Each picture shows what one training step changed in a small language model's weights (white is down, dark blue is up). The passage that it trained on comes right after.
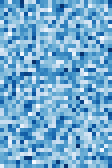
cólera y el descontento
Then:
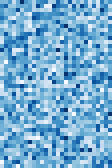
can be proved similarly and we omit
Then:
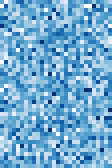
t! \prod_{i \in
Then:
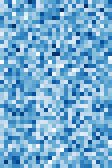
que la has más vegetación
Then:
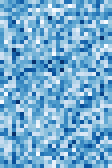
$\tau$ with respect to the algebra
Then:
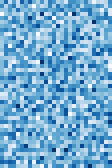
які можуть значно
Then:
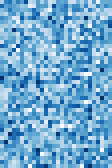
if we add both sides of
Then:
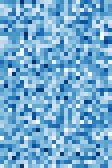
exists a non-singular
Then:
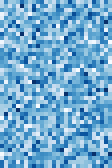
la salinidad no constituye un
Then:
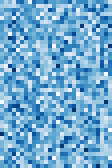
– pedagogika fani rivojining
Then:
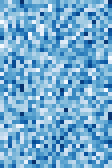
de ella y con la finalidad
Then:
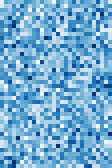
established. For continuous-time
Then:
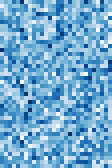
\endaligned \] are rigidly
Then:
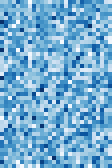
unter anderem in
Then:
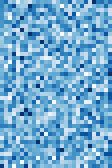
continuidade urbana ao
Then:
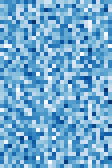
zarur bo`lganda ular bilan
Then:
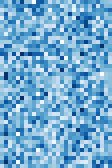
in the Tropical
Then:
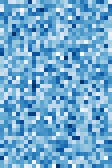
correspondence, Wagner
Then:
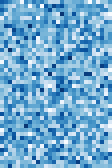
the relations \begin{equation}
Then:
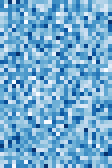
3,3 рази, що
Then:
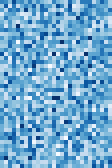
nov. 1942 As unidades
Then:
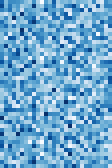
ijtimoiy- siyosiy
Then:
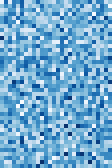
for all $t\in S$
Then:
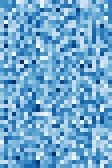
– Тошкент:
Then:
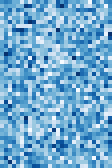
the spectrum tends to a universal
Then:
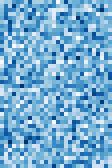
H.G., Crum
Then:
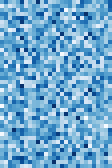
ve bu görüşlerle
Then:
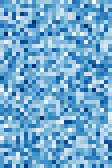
fase reguladora da
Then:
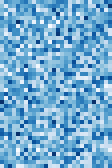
possesses all the required properties. \\
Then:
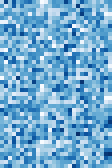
учун у муқояса
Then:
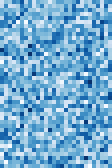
\end{align*} by
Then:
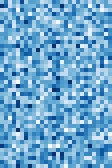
Diego: "Reflexiones
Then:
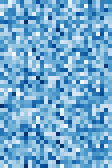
i mentalnym nie
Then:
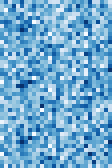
de los valores morales
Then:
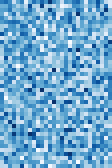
only depend on $\mathcal{A}$.
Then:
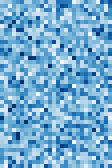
of the component $X$
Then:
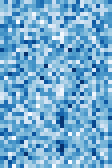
a $p$-group. In this
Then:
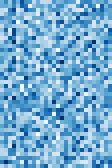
a própria pessoa
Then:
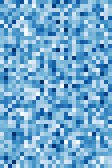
Assume GRH. Let
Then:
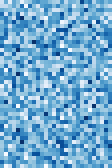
(relationship between minimal time and
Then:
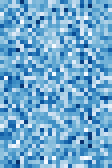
ma'lumotni robot orqali
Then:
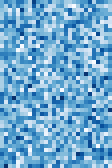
ijodlari hamda ushbu termin
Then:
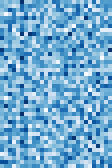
roli hamda ta'sirini
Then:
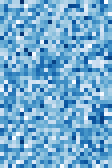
erreicht worden zu sein.
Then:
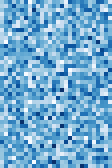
commutator length; some improvements
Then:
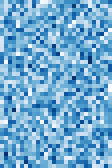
identidades de género
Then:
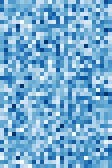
tokens $\tau$ and
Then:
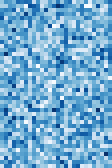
the weight sequence setting. Also here
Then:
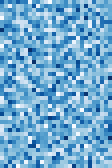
san’atida geometrik
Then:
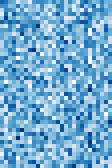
ishlari ustidan nazorat
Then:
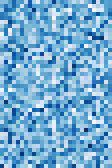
Kaufman K. A.,
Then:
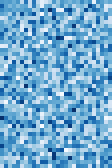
legitimadas pela
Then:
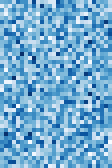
comptables de faire
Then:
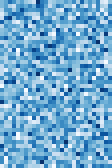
would be extremal (see,
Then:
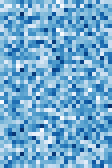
convex minimization becomes the desired
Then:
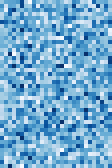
energético ya que son capaces
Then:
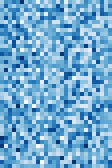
- o'quvchilarning
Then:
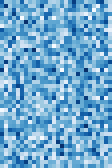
for different interleavers of size
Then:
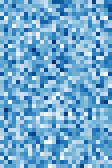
prove the existence, uniqueness,
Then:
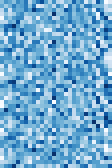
research directions include extending the
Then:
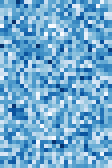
the $\mu(a_*)$-action
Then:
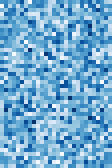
p.7) soulignent
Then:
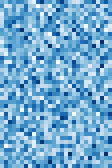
concerned more with didactic
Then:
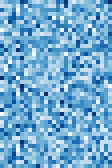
and data governance.
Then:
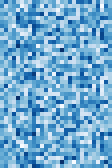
из полусферических
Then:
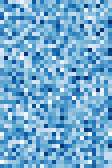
Let $p>\frac12$. Then
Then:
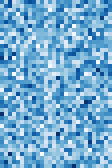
qobiliyatni ham
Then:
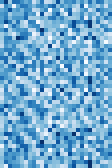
bu soʻzning
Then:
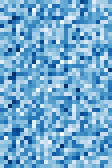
глагольные формы
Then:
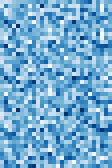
на это обращают
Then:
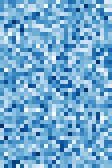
model parameters are known, there are several
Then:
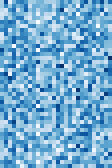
a atenção primária. A
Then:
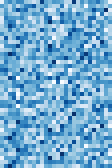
or tracking through the global
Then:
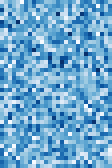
whose union is $\C$ \item
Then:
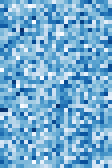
\begin{pmatrix} 0 & 0
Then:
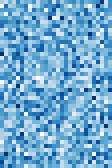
for $u_2 \le x
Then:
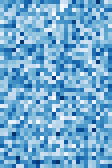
moment is a compact subset of the metric
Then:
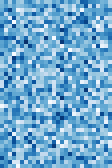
theories. Keywords:
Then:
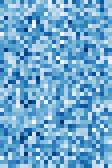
general presentation of the biological framework
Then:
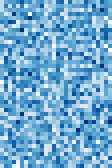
theorem. We may and do assume without
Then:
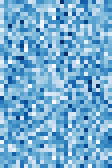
so that this branch contains arcs
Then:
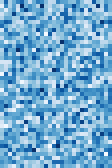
each link as in figure
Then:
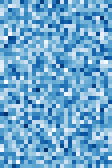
Maret 2021 oleh Badan
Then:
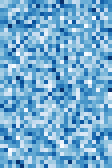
induced by the scalar product $$\langle
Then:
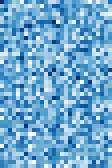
holds \begin{equation}
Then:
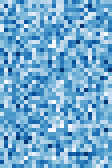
et collections privées de
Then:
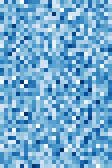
à obtenção de harmonia
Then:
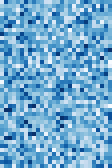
only on the interior of the object
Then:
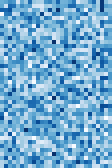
Їх використовують
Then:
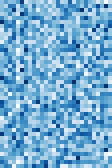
bibliográfico. A
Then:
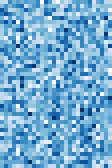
regularity} of {\em bounded} weak
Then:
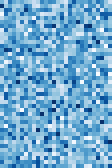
formed by two patches of
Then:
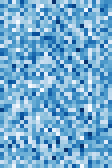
bilan boyib borayotganini
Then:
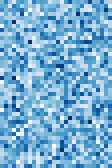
$\Kmns$; it is a
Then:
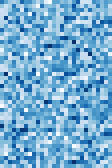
легко вывести основное
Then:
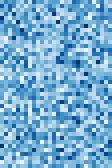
agradável para a
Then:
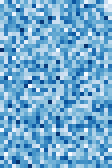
is not surprising, because
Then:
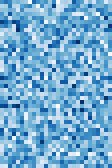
matérielle est souvent
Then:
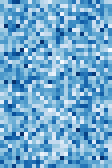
the set of the homotopy types of spaces
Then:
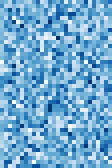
berry, which surpasses
